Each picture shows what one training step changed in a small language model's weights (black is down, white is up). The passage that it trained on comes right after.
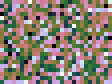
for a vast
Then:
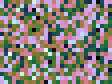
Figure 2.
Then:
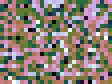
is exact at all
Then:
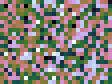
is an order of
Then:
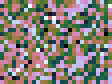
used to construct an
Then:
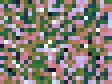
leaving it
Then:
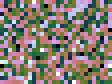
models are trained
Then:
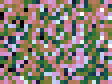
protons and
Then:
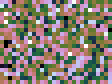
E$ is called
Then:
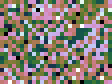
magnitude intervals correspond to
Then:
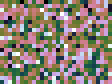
some attention in recent
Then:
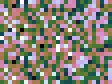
Hence, the
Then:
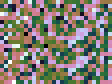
and even finite
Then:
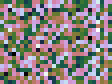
the email address
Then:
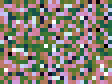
confirm the
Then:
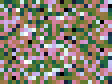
To do so,
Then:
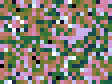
evaluate the frequency spectrum
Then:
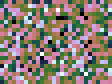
depletion time
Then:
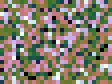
Simulated, rather
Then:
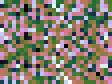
implies that only molecular
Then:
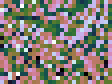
solution of average concentration
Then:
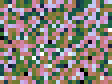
the sign changes appear
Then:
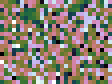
must either contain both
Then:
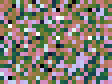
Creates user
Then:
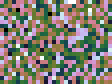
edge results into
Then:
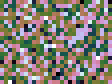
devices, and then
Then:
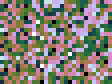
is defined as
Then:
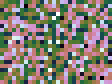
may also be
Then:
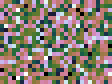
we denote collectively
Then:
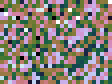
to the original short
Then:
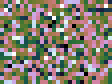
also acknowledge the
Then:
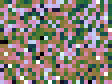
the $\Delta
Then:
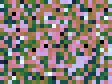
coefficient. Further
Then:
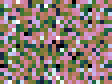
gender class,
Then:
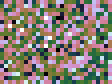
and checked
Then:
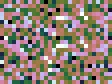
de Chile,
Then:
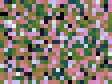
medium and not with
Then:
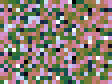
we swap a
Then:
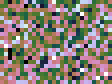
agreement on the fraction
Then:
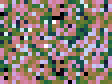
and $y$
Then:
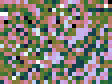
from a purely
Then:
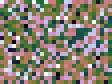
V core level is
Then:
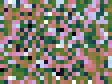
of evidence above suggest
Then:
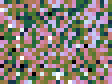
that the distribution of
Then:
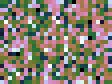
two-temperature model
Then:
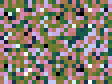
and Jewitt
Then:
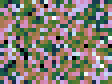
particles interact in
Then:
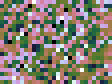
literacy suggests
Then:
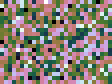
working temperature could be
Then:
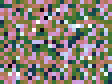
separation was observed only
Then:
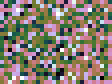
dictionary learning
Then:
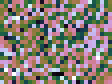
bilayer can no
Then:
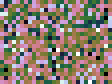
$\kappa$ and
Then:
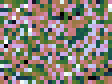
Moreover, in order
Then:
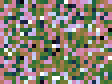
second method aims
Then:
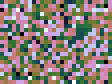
a probability distribution is
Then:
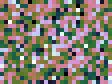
expanding. It
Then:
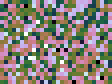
is employed. Then
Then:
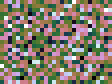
compounds with
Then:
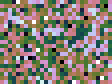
is smaller. Then
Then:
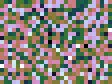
the edges of the
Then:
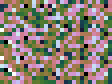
has also been shown
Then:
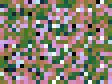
labeled as
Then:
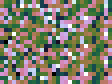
nuclei are not interesting
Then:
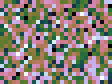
we need to
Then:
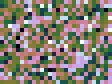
generation we make a
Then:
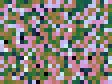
the field to begin
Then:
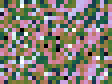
dynamics emerges in
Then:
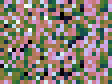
or under construction
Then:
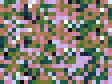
depicted in **Figure
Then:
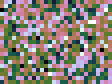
current contributions, at
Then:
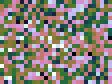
of these small
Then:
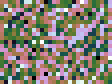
sampling experiments.
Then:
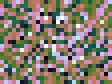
tunneling term
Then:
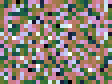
--- as each
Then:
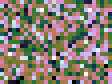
it can be easily
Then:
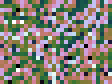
sum over each
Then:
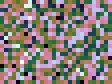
and systems for rapid
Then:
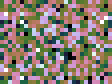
is slightly higher than
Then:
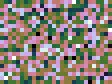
the spatial dimension
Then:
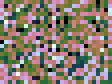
With $M =
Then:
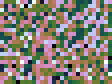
ratio for the present
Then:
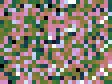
extra electrons that
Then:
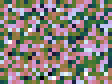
the lift of
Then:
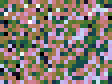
point we want to
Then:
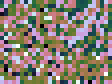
and $\Lambda$
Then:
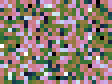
2\pi n
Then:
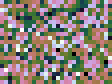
that of the longer
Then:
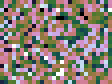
and deformed
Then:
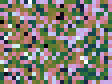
and turbulent heating
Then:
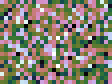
Code of the
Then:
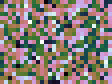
question is that all
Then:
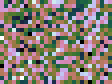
between them, with
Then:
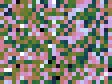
during the secure
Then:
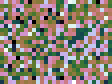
electron density.
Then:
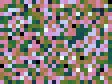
a learning scheme with
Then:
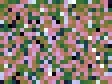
a single DL
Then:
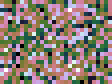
same EE for
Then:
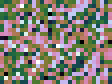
relative to LO in
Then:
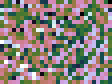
affect the information on
